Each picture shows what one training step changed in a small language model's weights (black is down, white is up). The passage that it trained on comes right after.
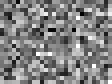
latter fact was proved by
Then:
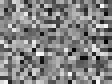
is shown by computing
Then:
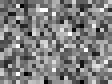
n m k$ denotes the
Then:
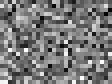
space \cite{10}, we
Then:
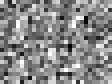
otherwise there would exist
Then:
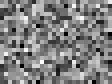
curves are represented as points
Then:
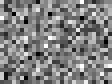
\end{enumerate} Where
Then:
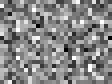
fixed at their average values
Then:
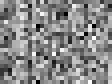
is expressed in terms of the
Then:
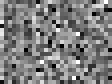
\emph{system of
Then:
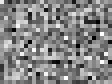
since in this case representations
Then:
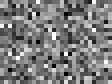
makes handling of
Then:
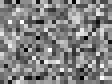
theorems: {\bf Theorem
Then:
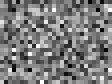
{\em International
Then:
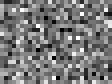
O$. \end{prop}
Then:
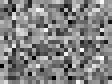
connect the different rank
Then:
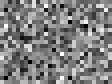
$m\ge 2$ and
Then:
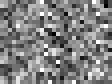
open neighbourhood
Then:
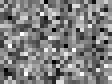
of whose elements are set to
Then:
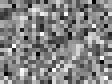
projected set is a
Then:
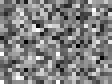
follows easily given the fact
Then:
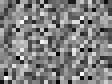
also prove the following theorem:
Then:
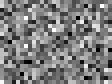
discrete manner, which
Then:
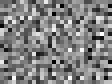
series, if they
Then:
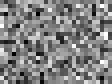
traces, the pressure
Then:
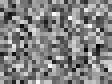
Define the first exit time
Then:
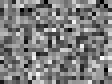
slovenly in the
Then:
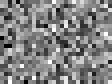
how his transformation
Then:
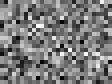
s\equiv 2g+1
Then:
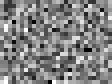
and let $v_p$
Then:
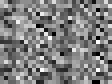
radial probability measure to
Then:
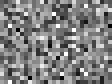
how to cut a
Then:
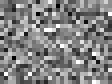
of course fixed by
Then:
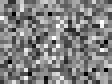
\ees whenever
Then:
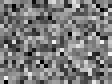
is grateful to
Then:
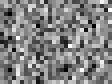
Each line $n'x
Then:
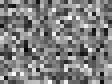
from bounded IPCS with
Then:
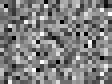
eigenvalues of certain
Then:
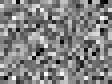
quaternion $q =
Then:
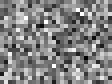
be able to estimate the
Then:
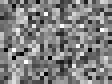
where the matrix $T =
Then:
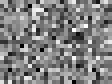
in terms of the psi function
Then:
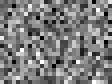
scalar denoted by
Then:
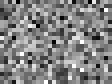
generated by $\mathcal{G}$,
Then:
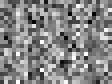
so it must be positive on
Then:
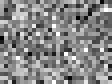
is a positive number. Then
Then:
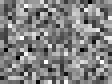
it is enough to show that
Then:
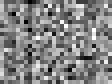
\] induce an isomorphism
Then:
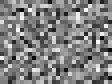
methods, despite their
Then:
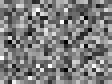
to the study of generalized
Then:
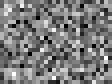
Krein \book
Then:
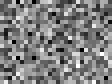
. \end{aligned}
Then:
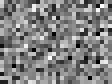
we consider the problem of construction
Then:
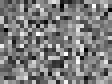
like. \medskip
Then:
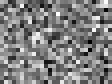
a conjugate of
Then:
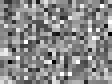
$f$ is a point in
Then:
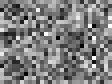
is the famous Riemann
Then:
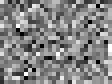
this section is to prove the following
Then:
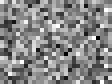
(scales without
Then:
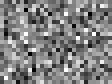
that for $\left\vert
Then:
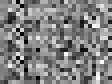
X\cdot Y, \quad
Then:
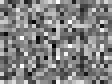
such that $$ r^n +
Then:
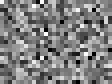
In this paper, show that the
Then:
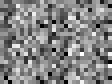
(#2) coordinate
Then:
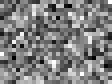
submanifold generated by the
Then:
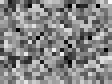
the proof of Proposition 3.8
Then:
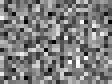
\end{align} for
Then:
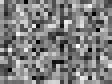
follows that elements of the matrix
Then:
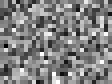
description which is nonsingular
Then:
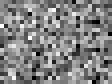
difference in orientations
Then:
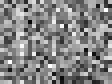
is impossible to split
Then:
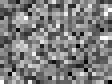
applied on nonlinear
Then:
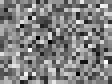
The examples we consider are
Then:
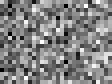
the possibilities,
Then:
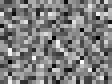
parallel, we first
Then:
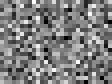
enforced in order to
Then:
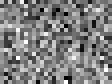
R^N$ is a smooth
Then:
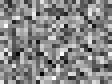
cones $C_w$
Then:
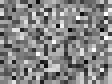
of the latter with respect
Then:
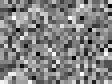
connection $\nabla_j$
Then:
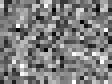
we have \begin{eqnarray*}
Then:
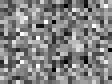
be the minimal index
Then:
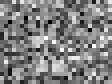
Science Foundation of
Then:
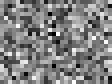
vector $\vartheta$, then this
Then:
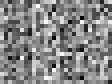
a unique $w \in
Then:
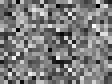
proved the above conjecture by
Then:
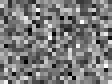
degree $k$. \hfill
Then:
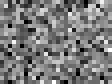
the Ricci Curvature
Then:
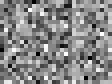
it is possible to take
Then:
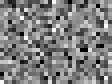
the Department of
